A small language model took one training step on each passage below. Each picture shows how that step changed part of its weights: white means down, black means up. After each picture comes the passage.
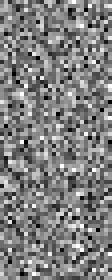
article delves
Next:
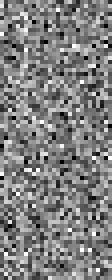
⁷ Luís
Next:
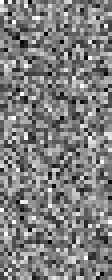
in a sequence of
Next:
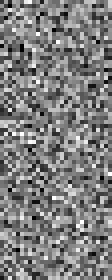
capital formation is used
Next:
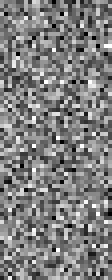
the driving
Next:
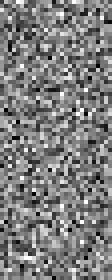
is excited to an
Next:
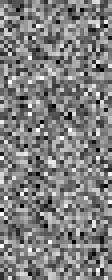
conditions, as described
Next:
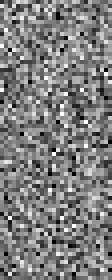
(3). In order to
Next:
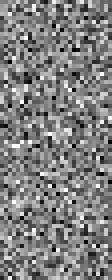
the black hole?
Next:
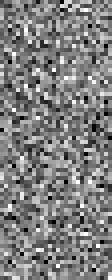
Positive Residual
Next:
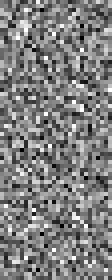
obtained from day 26
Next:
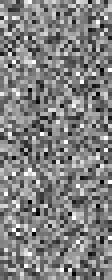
га тенг
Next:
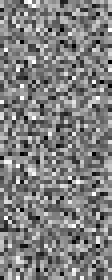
ҳар бир
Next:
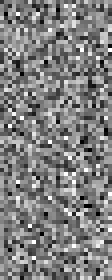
objective of the present work
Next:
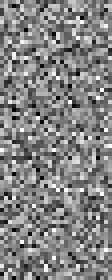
& Yunus,
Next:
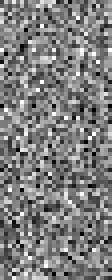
via these pathological
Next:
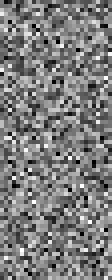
dimension operators and from the
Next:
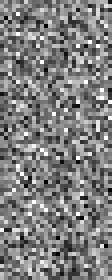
lowest latency and
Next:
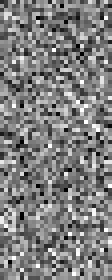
\author{ Fred
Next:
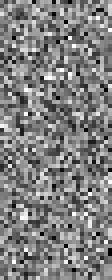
external subject
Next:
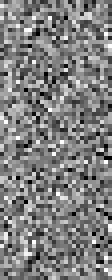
four bars: the
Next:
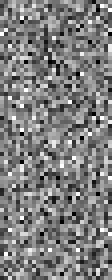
& Semchuk,
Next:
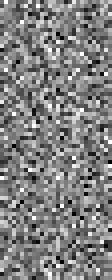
08a]. Other
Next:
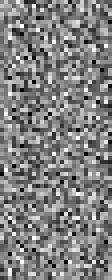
world, with
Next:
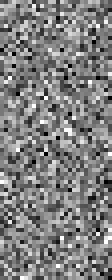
for any disease
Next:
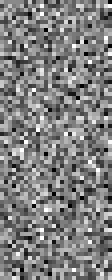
deliverable provides
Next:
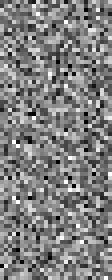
correlation pattern, is
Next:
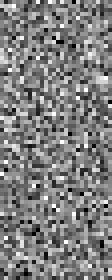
a InAs/Al
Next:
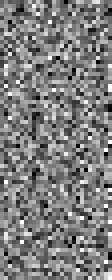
one can see in
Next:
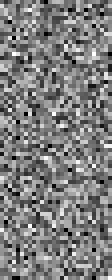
mass term, is used
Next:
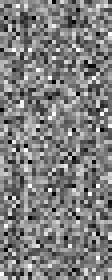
these platforms.
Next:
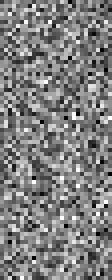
on the $z$
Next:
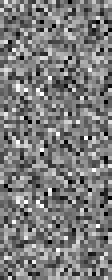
incarnation would
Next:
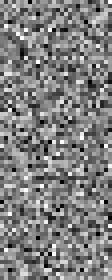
resaltar la
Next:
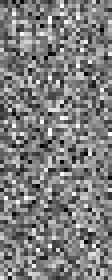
this phase space factor,
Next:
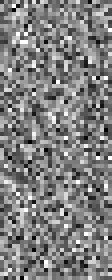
the diameter of
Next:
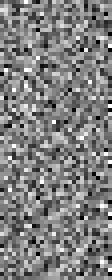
Others v.
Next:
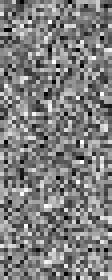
whereas we observe
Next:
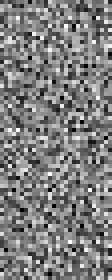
suprimento de
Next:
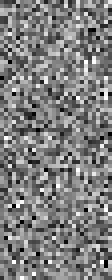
and continuum states for
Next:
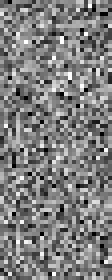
are analyzed.
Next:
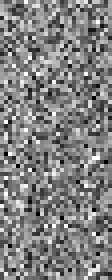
та рогу
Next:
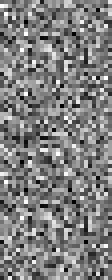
the submm.
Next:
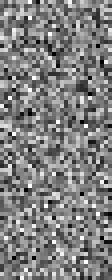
form of the drug
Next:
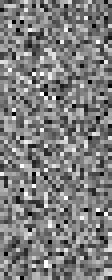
la ingeniería
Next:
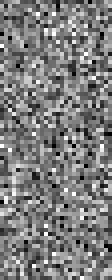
possibility of charge
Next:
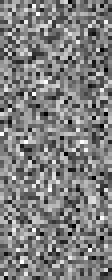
on the surface,
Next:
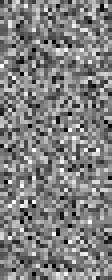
difference between the mean
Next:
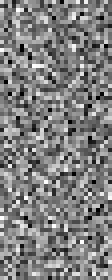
ou através
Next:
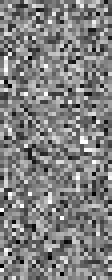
maintenance, and
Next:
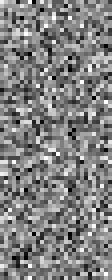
do Amaral
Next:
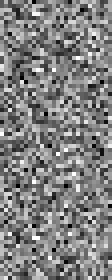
white, and very
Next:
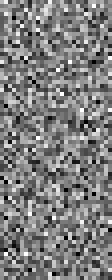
classes— methods
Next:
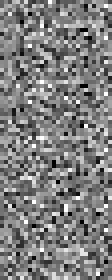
of corporate social
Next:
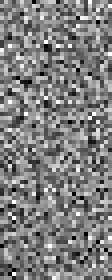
distant BNS
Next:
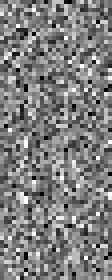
the $2\sigma$
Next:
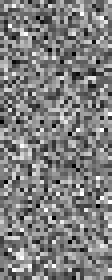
Klima- und
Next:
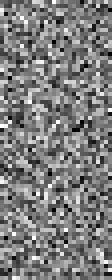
centrality measure}
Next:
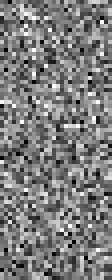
un espacio de
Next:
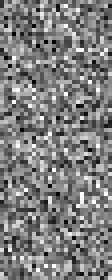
interesting fact can be
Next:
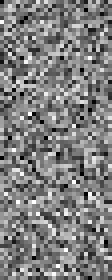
past and of our present
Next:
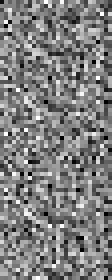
qanday turlari
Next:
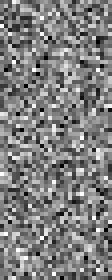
Walking initially
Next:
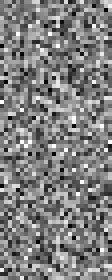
dapat dilihat
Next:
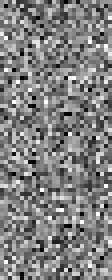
\frac{X -
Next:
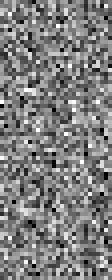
of the exact evolution
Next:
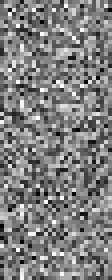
explain the population
